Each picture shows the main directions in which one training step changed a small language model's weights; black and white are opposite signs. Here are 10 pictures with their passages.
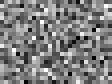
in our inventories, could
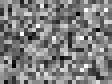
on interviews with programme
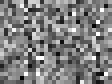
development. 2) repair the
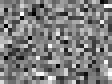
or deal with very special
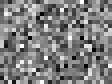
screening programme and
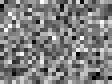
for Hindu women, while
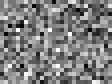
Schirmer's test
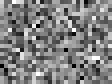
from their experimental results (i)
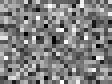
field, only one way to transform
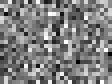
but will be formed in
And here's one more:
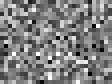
the data collection in the study.
